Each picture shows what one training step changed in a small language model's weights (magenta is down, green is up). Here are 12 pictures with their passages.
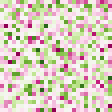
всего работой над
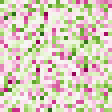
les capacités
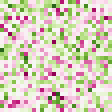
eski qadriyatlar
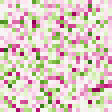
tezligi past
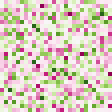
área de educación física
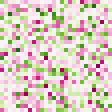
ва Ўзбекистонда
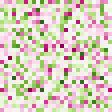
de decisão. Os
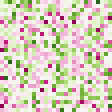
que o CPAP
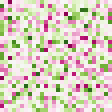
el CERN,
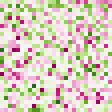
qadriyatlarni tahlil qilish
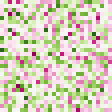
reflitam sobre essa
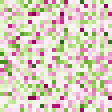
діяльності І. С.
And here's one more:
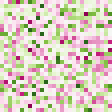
Києві в
